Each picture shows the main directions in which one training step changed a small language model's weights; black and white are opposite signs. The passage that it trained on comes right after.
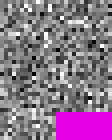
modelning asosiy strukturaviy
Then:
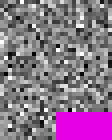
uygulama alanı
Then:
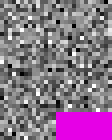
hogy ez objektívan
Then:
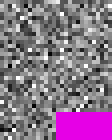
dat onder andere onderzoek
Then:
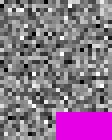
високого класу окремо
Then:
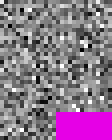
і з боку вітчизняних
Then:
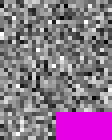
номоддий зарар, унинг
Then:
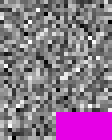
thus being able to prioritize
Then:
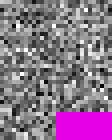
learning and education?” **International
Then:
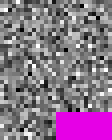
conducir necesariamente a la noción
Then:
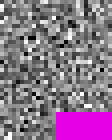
актов республиканских
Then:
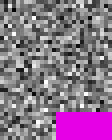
tashlamaslik, tepmaslik,
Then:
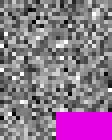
seleccionó un tipo de
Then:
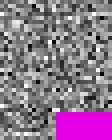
entrevista é o texto resultante de um
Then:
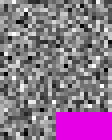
xavf-xatarlarni erta
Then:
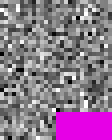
CIACT/SAD 09
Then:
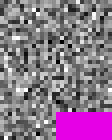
article is to determine the
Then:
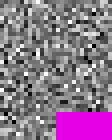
свята. Освітній
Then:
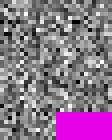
– denelik-biologiyalıq
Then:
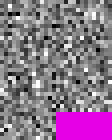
und eScriptorium können
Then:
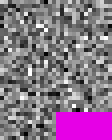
базасини йетарли ва
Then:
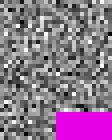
equipos de trabajo, se
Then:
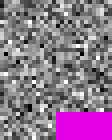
psicológica, sexual ou
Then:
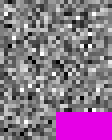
en la tarea. En términos de
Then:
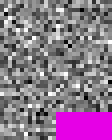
kislotasi mavjud
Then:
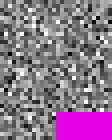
діяльність в аграрній
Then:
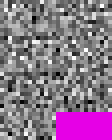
diethyl ether solvent,
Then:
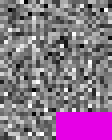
de diverses disciplines dans deux
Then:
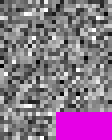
Открывается возможность
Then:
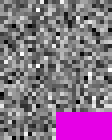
jährliche Einsparungen von
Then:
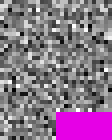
principal es frenar los procesos de
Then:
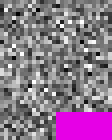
// Taurida Herald of the
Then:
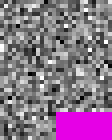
мотивів, емоційних
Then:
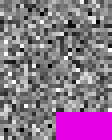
intellekt asosidagi tizimlar
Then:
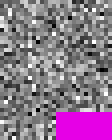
der er vurderet velegnede)
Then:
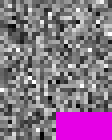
Vásquez (2019), quien
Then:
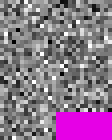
visoko v zrak in se nato
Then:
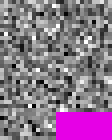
lugar e em segundo,
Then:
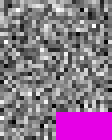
og'riqli dardlar,
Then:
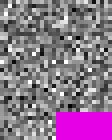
realizavam o exercício 0%
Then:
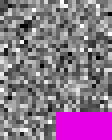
totales. Sin embargo,
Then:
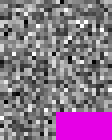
1. Burke, J. B. A
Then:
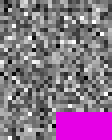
Il n'est pas nécessaire
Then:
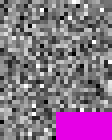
pesquisadores. A Figura 5
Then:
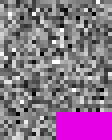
of toegelicht, zonder dit
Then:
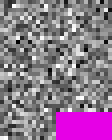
Translation Theory Today:
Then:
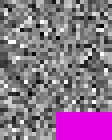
Institute of Immunology and
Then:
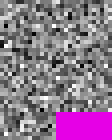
las muestras. Figura 6:
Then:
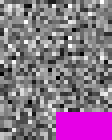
so‘zlar: globalizatsiya,
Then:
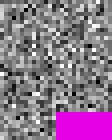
la défaite de l'Espagne
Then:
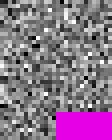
aholi qatlamlari orasida
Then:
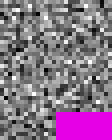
фаоллигини, ёшларнинг
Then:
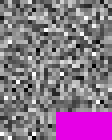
теплота стічних вод, що
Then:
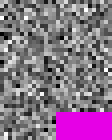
стимулююча функція
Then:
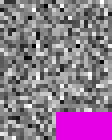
словарь / Под ред.
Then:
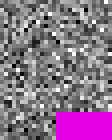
ilmiy tahlil, JK
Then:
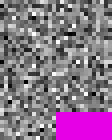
bir necha marta bo'lganligini
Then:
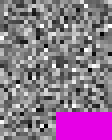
олиб боришни ташкил
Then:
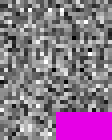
la pesca. Al no poder
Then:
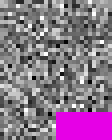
tempo e que não tiveram a
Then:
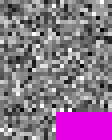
of attachment shape perceptions of
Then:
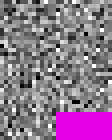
Manuel Oliveira
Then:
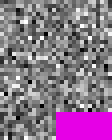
qarab) suhbatni
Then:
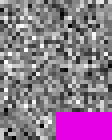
الذي شهده العالم
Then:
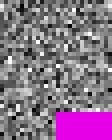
worden. Deze conferentie,
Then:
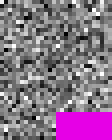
причин смерти. Среди
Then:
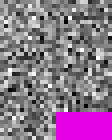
foydalanish muhim
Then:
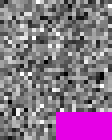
in presenza di immagini integre
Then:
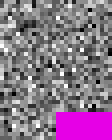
Corporate Governance And
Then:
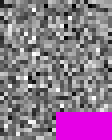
para cada dispositivo. A escolha
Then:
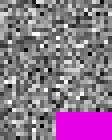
zamanı doza həddini
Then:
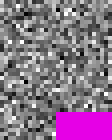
liées à leur identité, leur
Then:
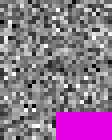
ularni o‘rganish o‘zbek
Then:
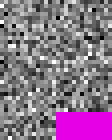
Demanda hipotecaria
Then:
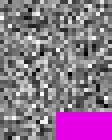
мажбурий конвектив
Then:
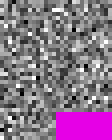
викладання навчальної
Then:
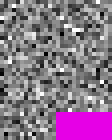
pada Masa Pandemi
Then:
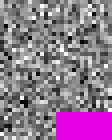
bo'linmalar huquqiy,
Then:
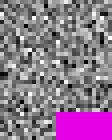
изготовлены конструкции
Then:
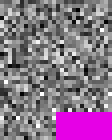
inicial de ferramentas de
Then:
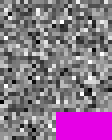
интеграционных процессов
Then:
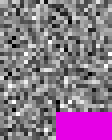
bo‘ladi. Chunki davlat
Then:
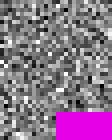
separadas. En segundo lugar,
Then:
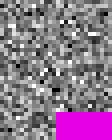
menjaga stabilitas. Namun
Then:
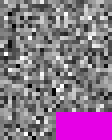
ve arasında eşitsizlikleri
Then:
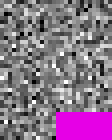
отношении к живым
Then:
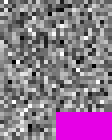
которым они относятся.
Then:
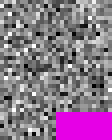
semantik jihatdan insonga,
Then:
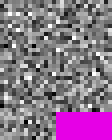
figuratif, considérons la
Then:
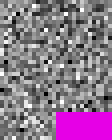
do Museu de Arte Popular que
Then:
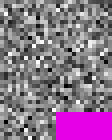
under pathological conditions they
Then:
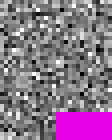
destacando de entre estas la
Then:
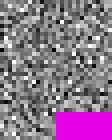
nomidagi Respublika
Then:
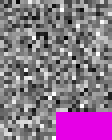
діяльності: монографія.
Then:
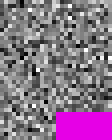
recuperação sempre leva
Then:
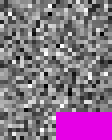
grafik savodxonligi,
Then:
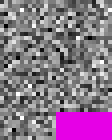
статусу та зростання ролі
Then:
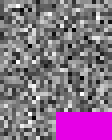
holda gender tenglik va
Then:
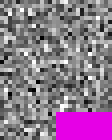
del sistema. 3. Medir el
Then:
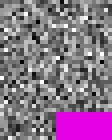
театри учун яратган
